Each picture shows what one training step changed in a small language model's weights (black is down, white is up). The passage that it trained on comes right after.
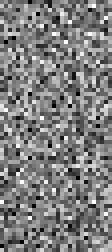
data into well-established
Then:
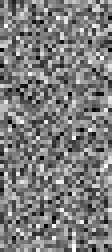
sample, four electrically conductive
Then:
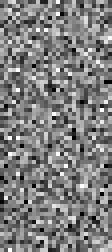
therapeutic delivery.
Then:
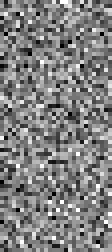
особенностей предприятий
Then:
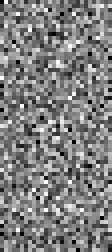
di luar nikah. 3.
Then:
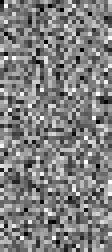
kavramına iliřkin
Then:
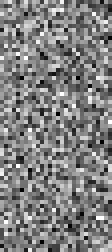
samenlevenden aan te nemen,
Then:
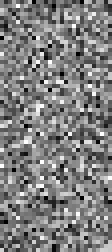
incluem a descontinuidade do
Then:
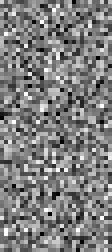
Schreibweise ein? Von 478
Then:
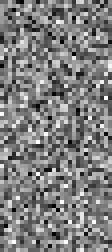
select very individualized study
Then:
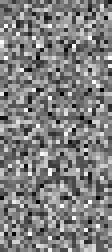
be derived for each step and
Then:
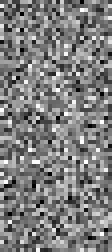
the basic regression equation
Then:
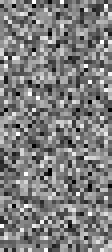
bonus for new employees |
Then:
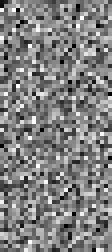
subject of their freedom as a
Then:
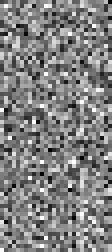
contribute towards value creation at the
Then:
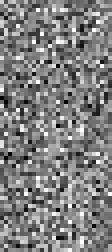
questão que se coloca é quanto à
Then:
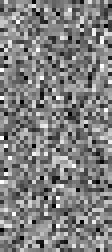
замысла, для которого
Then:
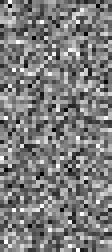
the most prominent Mode Waters:
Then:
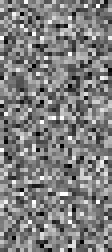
of in order to make the most of their time
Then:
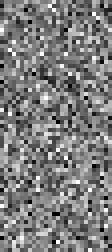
тільки урологи.
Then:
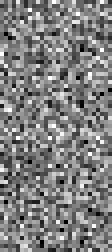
comparten el conocimiento que han
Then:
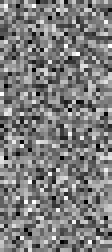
a) What are the current
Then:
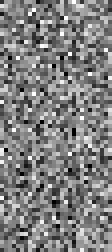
of Sciences of Ukraine",
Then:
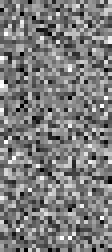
T. 1955. Chinese and other
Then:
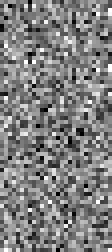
and practitioners have given
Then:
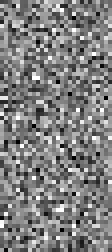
o que permito investigar junto as
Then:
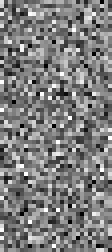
digitação, solicitando do
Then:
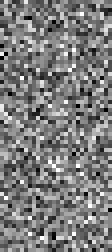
Hence, using Proposition 3.1 and
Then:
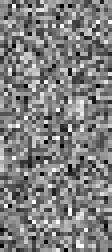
do not consume enough of these
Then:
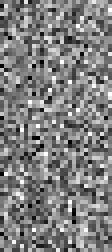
lack of political will. For example,
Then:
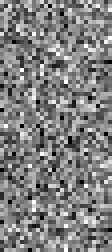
it grants the feeling of having some
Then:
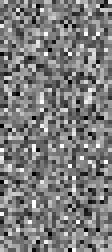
spot where the conditions are representative of the
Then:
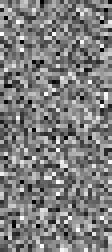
Review Is.** Literature
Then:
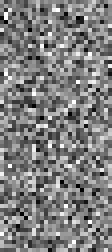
is dispersed in the form of
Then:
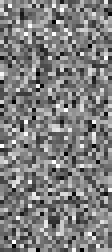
cleaning machine, mathematical
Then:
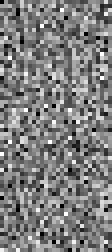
wave transformation (DWT), and
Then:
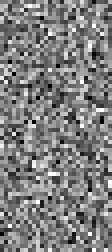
sohasidagi mutaxassislar va
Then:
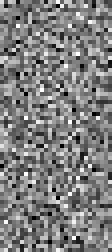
principalmente nos dois casos onde
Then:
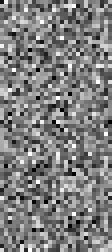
oliy toifali aktrisasi
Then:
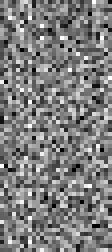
принятую финансовую
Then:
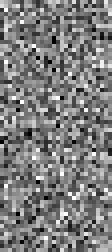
lines on the degree of ammonia
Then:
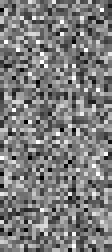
incidence, presentation, severity, and
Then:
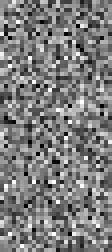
mismo tiempo ponía en
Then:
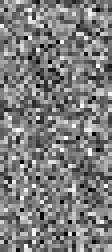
decriminalization of home births
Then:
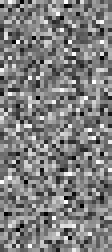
bir xarakter kasb etadi.
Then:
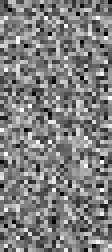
D-IV Meteorologi,
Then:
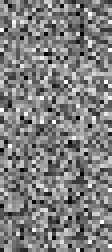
Nacional de Trânsito –
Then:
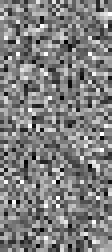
libraria Io. Frid.
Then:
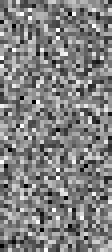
few Israeli flags were
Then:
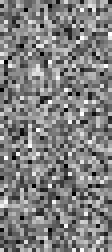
experimental. Mesmo as turmas da
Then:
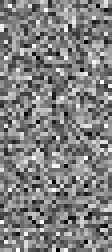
NGOs and government agencies
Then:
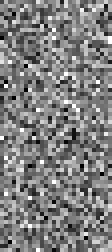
[1]. Peptic ulcers develop
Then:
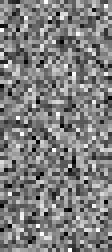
the leading indication (56.5%).
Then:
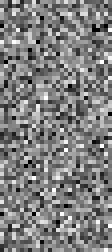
і при ВБЛ, отримати
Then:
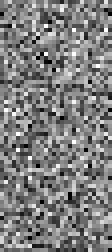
of cotton, linen and
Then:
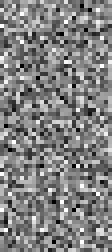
bólimi onu salamat
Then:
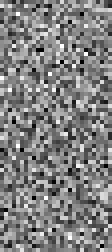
style. People could
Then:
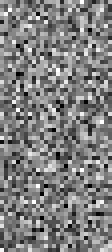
potencializar suas habilidades
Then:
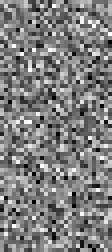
Documentación Tridimensional Y Sus
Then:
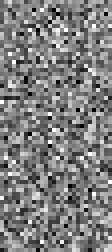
o'zaro ta'siriga ta'sir
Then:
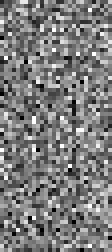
on Arctic regions, but many of the
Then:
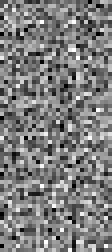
result in new training needs as researchers
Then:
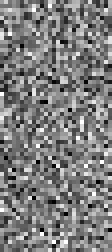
B of the molecule⁵. In this
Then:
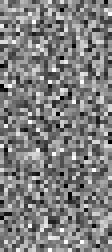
representan casi tres veces más el
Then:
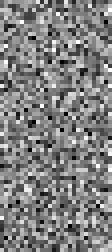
becerikli ailelerinden birinin
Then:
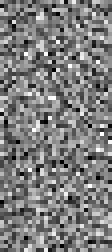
no Brasil a utilizar redes
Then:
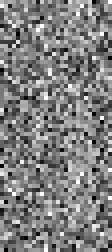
қолиши керак.
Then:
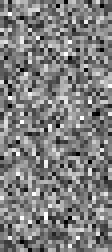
свідомості не в змозі
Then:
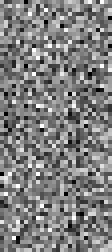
their preservation for future generations, the
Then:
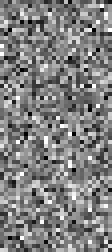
что интеллектуальные
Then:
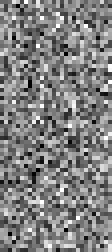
and in-kind co-investment are
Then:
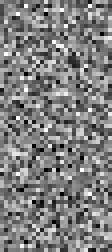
Atende plenamente Atende
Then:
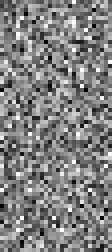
2. Contradicțiile dintre
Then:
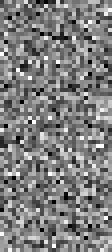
divided into three sections: the first
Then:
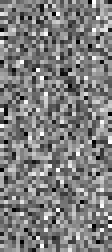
которые находятся в
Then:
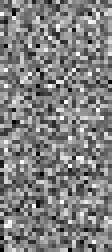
states are huge and on the
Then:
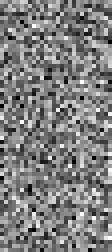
Nigeria. Poverty Alleviation
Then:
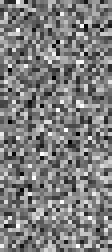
it has been reported the deposition of
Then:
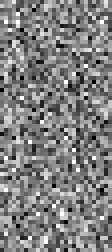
used (each management model will be
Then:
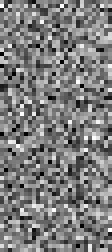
the following statements: Strongly
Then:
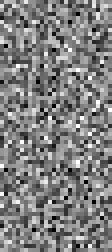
на підприємстві,
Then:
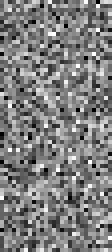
o‘quvchining alohida
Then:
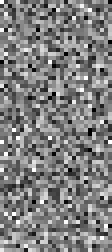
sportda tanlangan sport
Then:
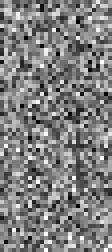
AMF-off – C allocation to
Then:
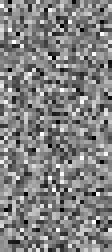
önemli bir argüman
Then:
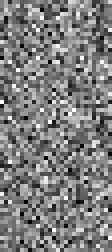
механизмов защиты
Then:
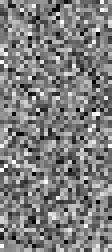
oshirish, mamlakatimiz
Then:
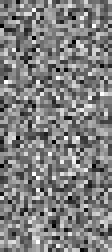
tilshunosligida va amaliy
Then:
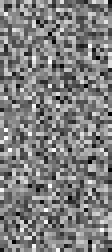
menunjang penyusunan
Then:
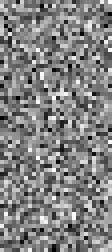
d'image docker que nous
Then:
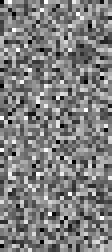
of Doraemon's Gadgets
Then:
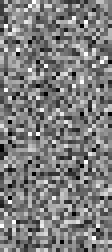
carbonate reservoir rocks,
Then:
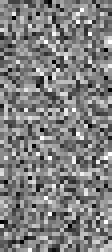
a validated self-administered
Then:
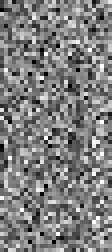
організації в
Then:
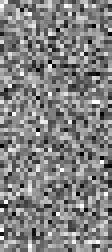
Kreativlik nafaqat yakka
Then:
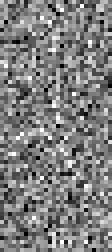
jamiyatdagi ma'naviy
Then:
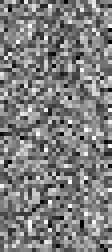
(انطلق) في
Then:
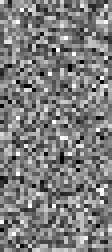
irrelevant factors (e.g.,
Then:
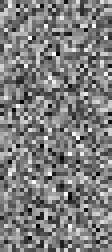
and (b) proposed technique
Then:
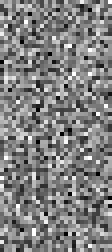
a sharp stimulation of the helper
